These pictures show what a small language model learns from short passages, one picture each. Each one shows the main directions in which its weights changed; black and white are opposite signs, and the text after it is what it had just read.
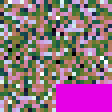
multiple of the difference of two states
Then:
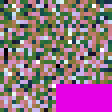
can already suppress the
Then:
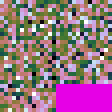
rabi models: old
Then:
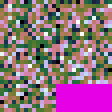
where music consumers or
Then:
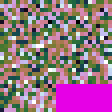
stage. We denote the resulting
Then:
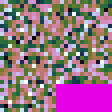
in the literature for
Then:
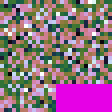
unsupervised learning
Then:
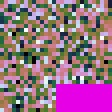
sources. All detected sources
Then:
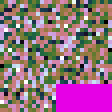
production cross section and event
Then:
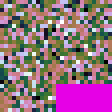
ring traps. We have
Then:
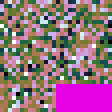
they are also suppressed in
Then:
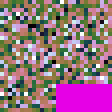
or when system reliability is
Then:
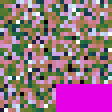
scale clearly depends upon the
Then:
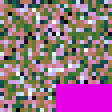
find that the differential operator
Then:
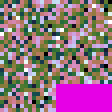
is defined as $H(G) =
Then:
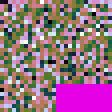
the solid histogram
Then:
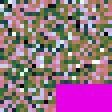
velocity on saturation of the
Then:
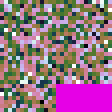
a similar approach works even for the
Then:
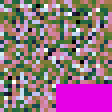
\subsection{Dark matter}
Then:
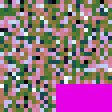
; \end{gather}
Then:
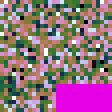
changing neutral current
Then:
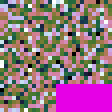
the algorithm execution outputs
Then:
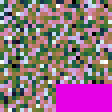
of the cluster's 3D
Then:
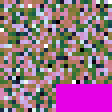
street B can enter the
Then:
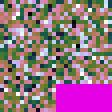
equation descends) is not
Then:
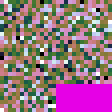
the initial trajectory generally leads
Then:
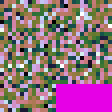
and $V^-$ in
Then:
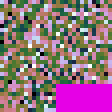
flat dip which lasts
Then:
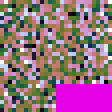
by introducing a dropout
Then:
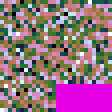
of the covariance matrices for
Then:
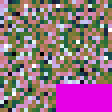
introduced into one sector of the
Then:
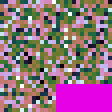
consistently lower due to the weight
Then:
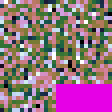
spectrogram, and for the
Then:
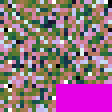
is the kinematic growth rate of
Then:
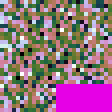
quoted above and allow for a
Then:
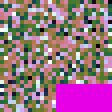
the forward pass and a
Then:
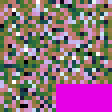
winter phase (P3; with
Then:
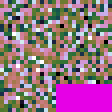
log-log scale at different temperatures
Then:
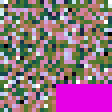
adjusted to achieve
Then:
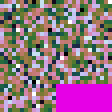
polynomial was fitted to
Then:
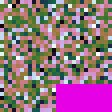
should be regraded as flat
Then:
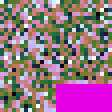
denotes the so called
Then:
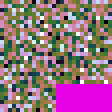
has stimulated interest in
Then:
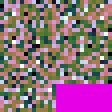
[27] | International,
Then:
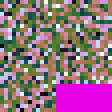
One of the authors
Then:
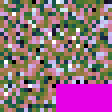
are not included in the resummed
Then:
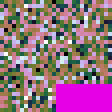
We need to emphasise,
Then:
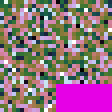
implemented into NMR quantum
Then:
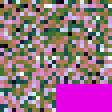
66 by their two-sample
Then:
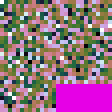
to the 2021 Gravitation
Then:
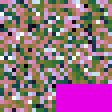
uncertainties.) One
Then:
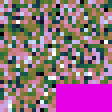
model, frequently used in transport
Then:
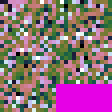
the $K_{\ell3}$ data and
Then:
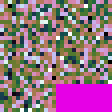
0$, while the remaining
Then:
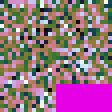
these challenges. To
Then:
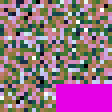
\end{tabular} %
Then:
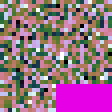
9 when increasing mass by a factor of
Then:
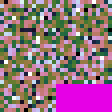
implemented. In this version of
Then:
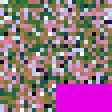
addressed in the subsequent
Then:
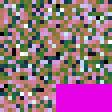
(NLSy1) galaxies using
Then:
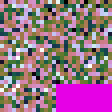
experiment is performed, in a
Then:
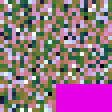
$T_j$ in the control
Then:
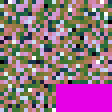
4: Calculation of
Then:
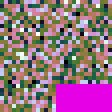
fundamental property of
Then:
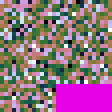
of studies investigating the
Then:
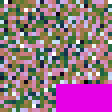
wave packet and, thus, of
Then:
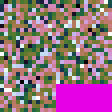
where users may not follow the
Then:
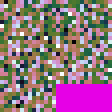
acquire a large number of
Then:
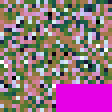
by (\ref{mptdef2}).
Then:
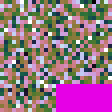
unit cell and the chosen
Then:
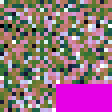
have the same predefined $C$
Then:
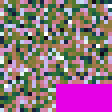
symmetric spacetime that possesses
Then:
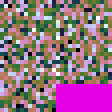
of a high bunching peak
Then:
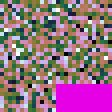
is a stabilizer
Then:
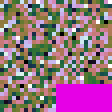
jets and events with only one
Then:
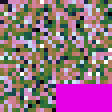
the presence of gauge fields, and
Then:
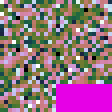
with a high dust mass, a larger
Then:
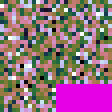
variation with respect to $R$
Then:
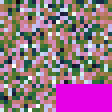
of the wall in space, the
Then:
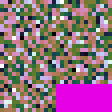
replica coupling therefore resides
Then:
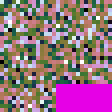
Other changes include
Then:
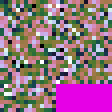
IC suitable for IBL
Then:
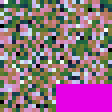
data set can be separated by a
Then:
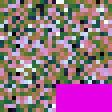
the polypeptides with
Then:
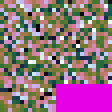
critical exponents derived in this
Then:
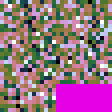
$F_N (x\vert
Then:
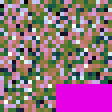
procedure used, the transport
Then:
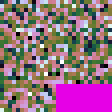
W. Son, V.
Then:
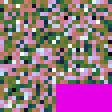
after etching, a confocal
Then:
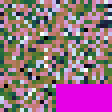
is expected to show up as a
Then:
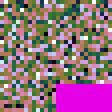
chiral asymmetry. This is
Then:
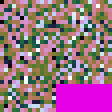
and the total Higgs potential is
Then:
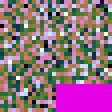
dispersion values sometimes differ
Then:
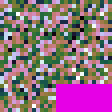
intensity of multi-mode
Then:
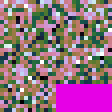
units of solar mass) indicated
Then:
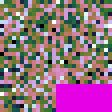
and Engineering
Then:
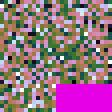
3). For all the planets, it
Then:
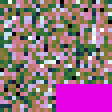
noise. As shown in several
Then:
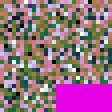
waves from what appears to
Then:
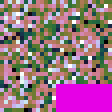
effect. Thus, we firstly
